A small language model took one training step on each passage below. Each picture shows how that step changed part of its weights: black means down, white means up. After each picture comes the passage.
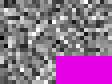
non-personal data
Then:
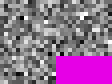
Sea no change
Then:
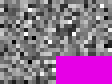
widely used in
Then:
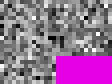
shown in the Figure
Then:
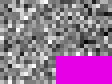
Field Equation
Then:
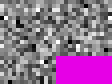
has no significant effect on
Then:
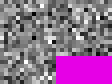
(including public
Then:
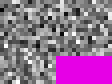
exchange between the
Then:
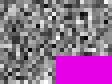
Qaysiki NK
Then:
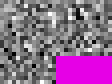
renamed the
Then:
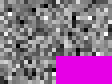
objetivos da
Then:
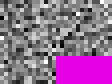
are seeded into
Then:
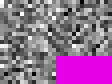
the beginning of
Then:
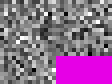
Family history
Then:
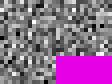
ingliz tili
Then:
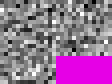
& Speed: The
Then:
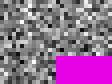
aware security
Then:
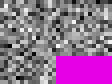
eng muhim
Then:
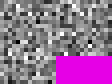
China) and a 10
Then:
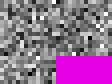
rubber. The
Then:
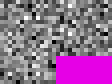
12 However, the
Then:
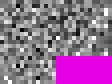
G.V. A
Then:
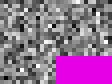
conexões internas
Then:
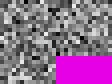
Тем более
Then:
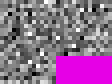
multimediali va
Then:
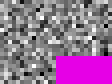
Process. It is
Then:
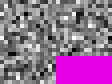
- Henry
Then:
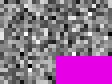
heaters, only
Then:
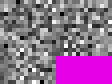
platforms are
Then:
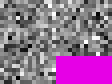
based on a previous
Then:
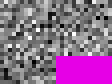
4.33 range for
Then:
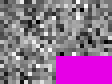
Ish joylarida
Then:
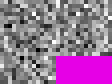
the round. Fig.
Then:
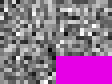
narrative and
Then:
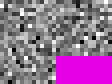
from the lower levels.
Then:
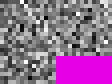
are other attributes
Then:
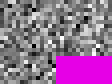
towards nature,
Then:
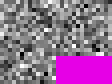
for collaboration in
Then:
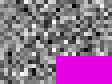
teachers have positive
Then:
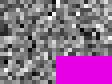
the role and importance
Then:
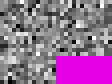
condensation of
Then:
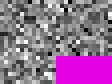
is the dependent
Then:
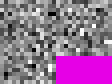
Ventilation and
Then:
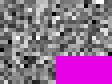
frequently located
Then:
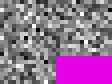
noch seine Zeit
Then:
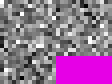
the process of professional
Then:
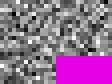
за умовами
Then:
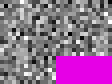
se multiplient par
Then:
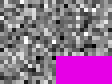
maqsad va
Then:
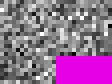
tables. Greater
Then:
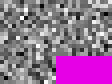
selected largest
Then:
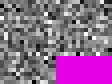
adoçar e
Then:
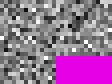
. Discussion
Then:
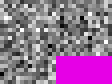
release. In the
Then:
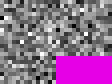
the limiting relative
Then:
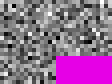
el tipo de
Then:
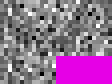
luarea unor
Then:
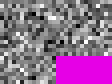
la gouvernance
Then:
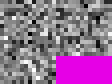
a tuberculose
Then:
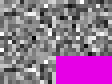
observed in 32%
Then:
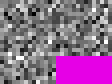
R, Mosleh
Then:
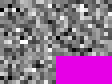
projects. ¹
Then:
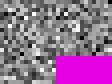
проріз для
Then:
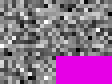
como objetivo
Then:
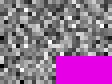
sur la planète.
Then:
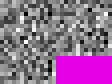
line type,
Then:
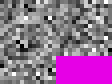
particularly Goal
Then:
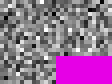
best technology and
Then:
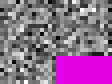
se refleja por el
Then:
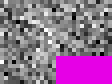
using both cosine
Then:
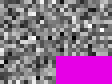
business operations
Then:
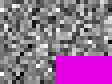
to the south.
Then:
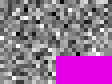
by Electric
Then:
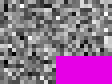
and maintenance of
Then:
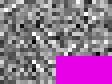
used to deliver
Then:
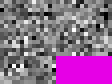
ham chet
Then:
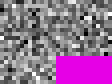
sabia responder
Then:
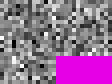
And the probability
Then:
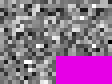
be held stable
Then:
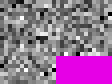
As a priority in
